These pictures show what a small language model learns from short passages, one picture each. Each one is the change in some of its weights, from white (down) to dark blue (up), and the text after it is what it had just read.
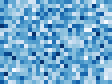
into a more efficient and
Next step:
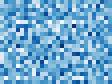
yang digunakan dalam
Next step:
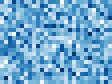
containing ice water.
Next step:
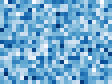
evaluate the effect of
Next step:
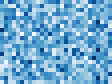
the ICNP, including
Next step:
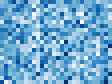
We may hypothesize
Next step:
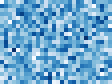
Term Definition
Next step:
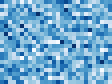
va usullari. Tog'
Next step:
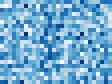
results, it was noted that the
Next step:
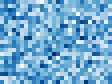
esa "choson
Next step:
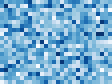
pull-out of the
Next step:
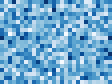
del Homeschooling.
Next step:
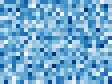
та шляхи
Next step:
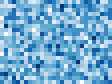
was assessed by first modeling
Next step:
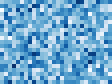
The MAE metric under
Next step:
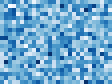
of Unit Tests also for
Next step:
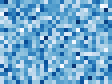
insurance fraud is a
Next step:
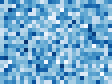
so that 198 the visual
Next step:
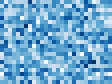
cell lines derived from
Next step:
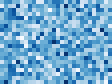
el caso de la
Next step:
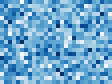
embrionàries de
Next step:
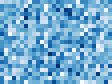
de aprendizagem
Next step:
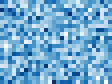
de inversiones en
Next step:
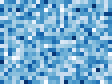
укосе в фазу
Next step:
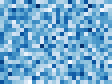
*viz.* 0 for
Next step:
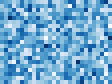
prognostic factors
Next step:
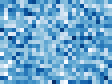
o'quvchilar reja
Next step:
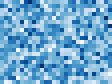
polos de extensão
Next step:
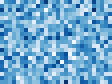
усі види
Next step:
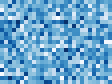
ChatGPT came
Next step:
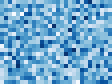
50 °C. In the
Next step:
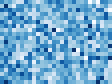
portals safely and
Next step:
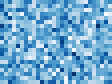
4.29, with a standard
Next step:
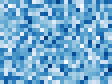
of imitating Jesus,
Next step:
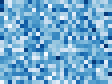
kompetensi dan
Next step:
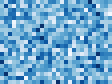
for each class), which were
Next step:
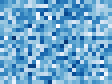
ekologik muammo
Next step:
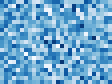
use of well controlled
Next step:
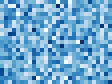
the appropriate VM to
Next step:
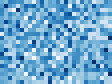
switch, Fig.
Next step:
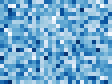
concept’s modus
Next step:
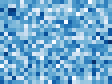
de un proyecto de
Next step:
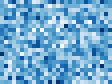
all other planning concepts
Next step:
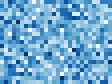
electricity generation.
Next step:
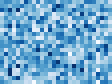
ilgili meslekte
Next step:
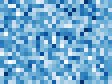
the same sequence of
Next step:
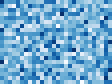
transplanted aus
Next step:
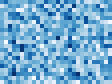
ortiq sanoat
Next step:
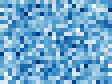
noch am besten,
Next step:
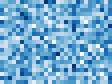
European Union, caused
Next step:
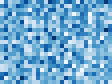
but potentially more robust
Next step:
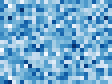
To'liq nomi
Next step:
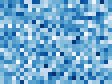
du rayonnement et de
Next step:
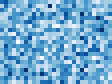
the power spectral
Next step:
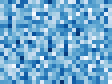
data Research participants from the group
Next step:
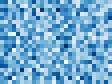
the telescope,
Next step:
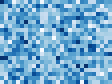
der er faldet
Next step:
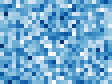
number of rainy days from
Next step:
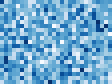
today's statistics,
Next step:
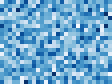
отримати нові
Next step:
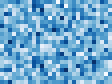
All values were calculated
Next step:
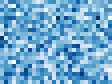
the bacteria treated by the
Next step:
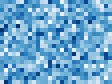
socialmente accettato e
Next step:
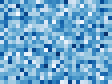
problems, the elaboration of
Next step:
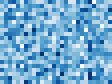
that both the rural and urban
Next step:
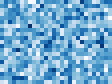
polyphenol content was
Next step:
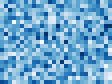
and policies that are necessary
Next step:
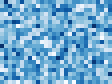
Complete recovery by
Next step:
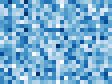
development environments, as programming
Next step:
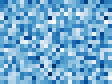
hosilali differensial
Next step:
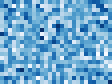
or social alignment for the other
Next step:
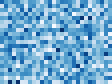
Xalq banki,
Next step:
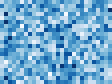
supports key sizes
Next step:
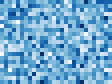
mikrobial florasi
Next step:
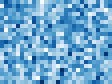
water and measured
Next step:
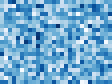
he observed that there was
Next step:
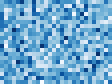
a high-risk state
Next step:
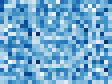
Method of Moments for
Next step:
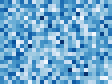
lead citrate.
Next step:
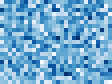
измеряли 4-х
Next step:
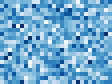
deb olsak,
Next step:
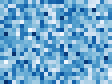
and robots'
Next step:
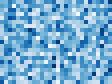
various scientific
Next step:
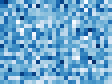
III. As escolas
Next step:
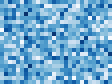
all the possible solutions to
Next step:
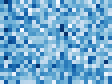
as etapas de uma
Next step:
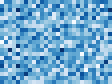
только богинь,
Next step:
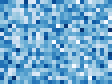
kadının bu alanda
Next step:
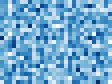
Klinik anatomik
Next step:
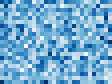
exploitable results, including
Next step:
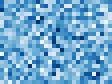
over their anxiety.
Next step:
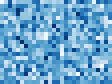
Programme (PRP)
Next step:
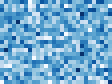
Based Study of
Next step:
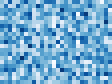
participants. The collected material was
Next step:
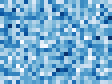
Murzaeva Shaxlo
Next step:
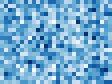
and have only about a 10%
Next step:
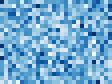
safety even for
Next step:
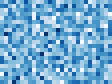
conditions will be created for
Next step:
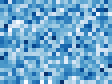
Devido a algumas
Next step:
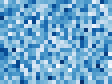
introduction of personnel
